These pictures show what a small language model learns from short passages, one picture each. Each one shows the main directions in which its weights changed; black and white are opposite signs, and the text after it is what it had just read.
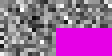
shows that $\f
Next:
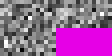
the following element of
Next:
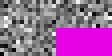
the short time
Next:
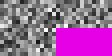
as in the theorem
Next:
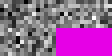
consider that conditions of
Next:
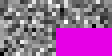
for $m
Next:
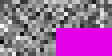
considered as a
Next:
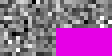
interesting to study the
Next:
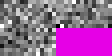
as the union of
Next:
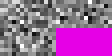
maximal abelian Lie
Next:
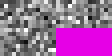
family of expressions
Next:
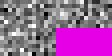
following condition:\par
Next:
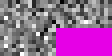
4 cycle
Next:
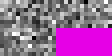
neighborhoods of
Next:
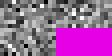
say, we have
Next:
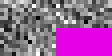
which corresponds to the
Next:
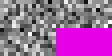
left of left
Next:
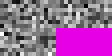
= \lambda
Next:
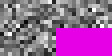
Section \ref%
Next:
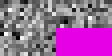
$T$ is
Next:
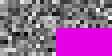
the choice of
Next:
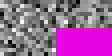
converge. To
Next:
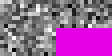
case \(\langle
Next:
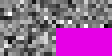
\noindent {\bf
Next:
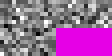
inner product.
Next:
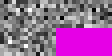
| q\in
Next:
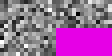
of $F$
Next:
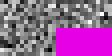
a ray that
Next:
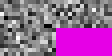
1 \right]
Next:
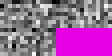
r})$. We now
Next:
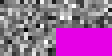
the variance
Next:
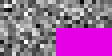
any tamely
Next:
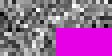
divides the order
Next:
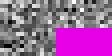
variety such that
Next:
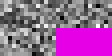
stock options
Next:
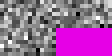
in the initial
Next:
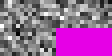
any other source
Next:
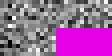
of the sizes
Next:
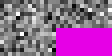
define a category
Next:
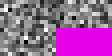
are given in
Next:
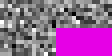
nodes, and they
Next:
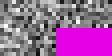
is the number of
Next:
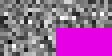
and omit the
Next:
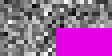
non-trivial irreducible
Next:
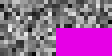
periods of
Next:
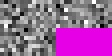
method to determine
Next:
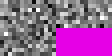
\proof We will
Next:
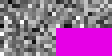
projections in
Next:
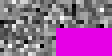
either purely
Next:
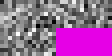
example, the difference
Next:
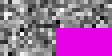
\node at
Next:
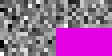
above theorem.
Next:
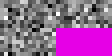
there exists a positive
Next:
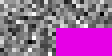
local biholomorphism
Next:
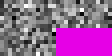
the zero, first
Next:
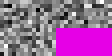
to nonzero eigenvalues),
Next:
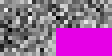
over the whole
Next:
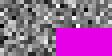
x \right)
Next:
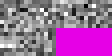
algebraic proves that
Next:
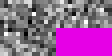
forms, hence are
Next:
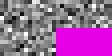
numerical coefficient of the
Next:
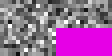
forward operator
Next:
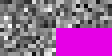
a fixed point of
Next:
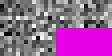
X$. They
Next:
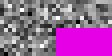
\times \R
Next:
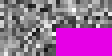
the product of which
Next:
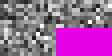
that $(\nabla
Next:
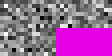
Notice that our
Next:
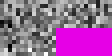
parameters, respectively.}
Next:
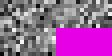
the resulting system
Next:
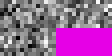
in a system may
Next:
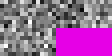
to the proposed
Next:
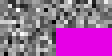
with uniform Lipschitz
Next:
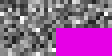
distance estimates corresponding to
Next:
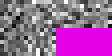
limit of the
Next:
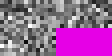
of the newly
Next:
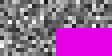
this general set
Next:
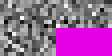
penalty &
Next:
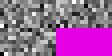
an increasing union of
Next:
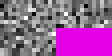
cohomology groups ${\rm
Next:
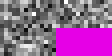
it is enough to
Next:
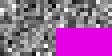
in order to get
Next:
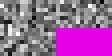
It remains to verify
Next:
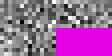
new proof of the
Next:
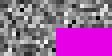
$\delta >
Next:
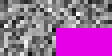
of $A$
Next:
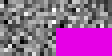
is needed
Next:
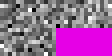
will be specified
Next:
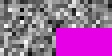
and $A$
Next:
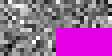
the authors
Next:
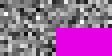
the price of
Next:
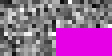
first possibility.
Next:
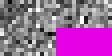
the condition}
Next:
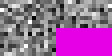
are globally
